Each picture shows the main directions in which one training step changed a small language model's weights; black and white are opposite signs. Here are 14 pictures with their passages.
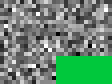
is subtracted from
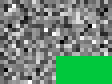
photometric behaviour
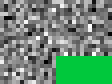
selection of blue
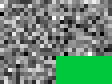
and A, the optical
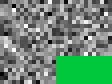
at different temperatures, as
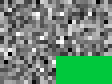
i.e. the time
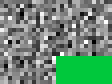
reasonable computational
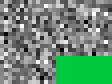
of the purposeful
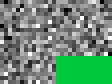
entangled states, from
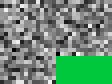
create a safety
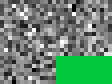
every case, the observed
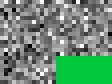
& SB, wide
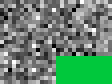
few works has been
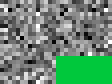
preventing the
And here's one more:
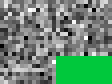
modeled to speed
